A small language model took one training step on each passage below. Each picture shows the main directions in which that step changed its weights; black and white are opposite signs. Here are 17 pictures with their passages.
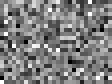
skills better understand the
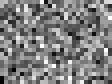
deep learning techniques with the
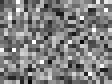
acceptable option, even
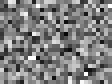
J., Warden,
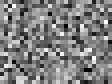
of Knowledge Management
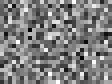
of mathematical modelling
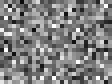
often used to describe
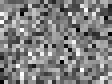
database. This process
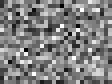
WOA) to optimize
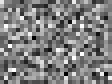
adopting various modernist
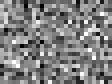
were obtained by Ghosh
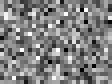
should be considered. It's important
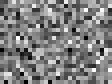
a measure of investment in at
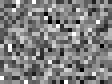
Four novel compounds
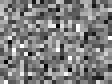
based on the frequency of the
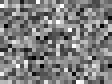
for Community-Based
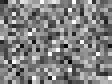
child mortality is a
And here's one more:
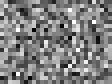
PDMS stamp
